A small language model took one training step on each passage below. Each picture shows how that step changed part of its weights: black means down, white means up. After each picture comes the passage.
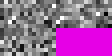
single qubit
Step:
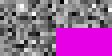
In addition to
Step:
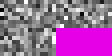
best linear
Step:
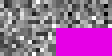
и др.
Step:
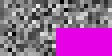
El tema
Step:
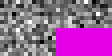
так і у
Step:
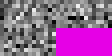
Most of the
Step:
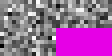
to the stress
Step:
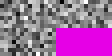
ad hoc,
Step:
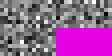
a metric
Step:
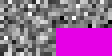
in part of
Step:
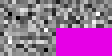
this article
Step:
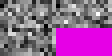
Å for
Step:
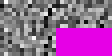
that the set of
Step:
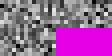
Valid X
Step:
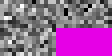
agreement with
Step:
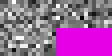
meant to be
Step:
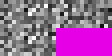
We can now
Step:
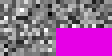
our last
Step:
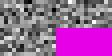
are viewing
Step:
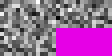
the star.
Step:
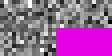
The infrared
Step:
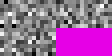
le site
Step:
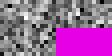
lamento y
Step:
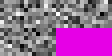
density are determined
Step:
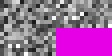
of more than
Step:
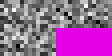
the influence
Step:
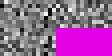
the set of all
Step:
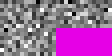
se ha
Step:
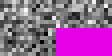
to increase
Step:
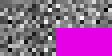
metric the
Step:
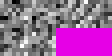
ona tili
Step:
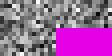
provided at
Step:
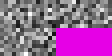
of domain
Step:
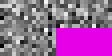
as a function of
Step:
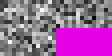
bekend is
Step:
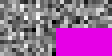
express the
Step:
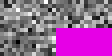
showed similar
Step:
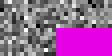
magnetic field
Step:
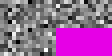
x)$, which
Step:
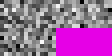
the numerical
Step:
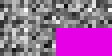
to define an
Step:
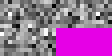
information. We
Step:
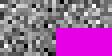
also play the
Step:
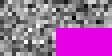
an integer:
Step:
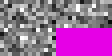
but have become
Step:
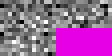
жаре и
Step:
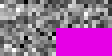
describes well a
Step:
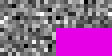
\be \Delta
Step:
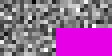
constraints in
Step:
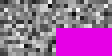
is important for
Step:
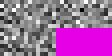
the local electron
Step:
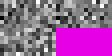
aj vo
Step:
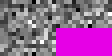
& Feb
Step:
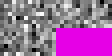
e ações
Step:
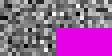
\psi \psi
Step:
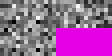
discussed on
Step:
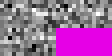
say that
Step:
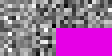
in Theorem
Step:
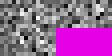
apoyo que
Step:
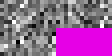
familia en
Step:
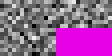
of mass of the
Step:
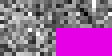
o aumento
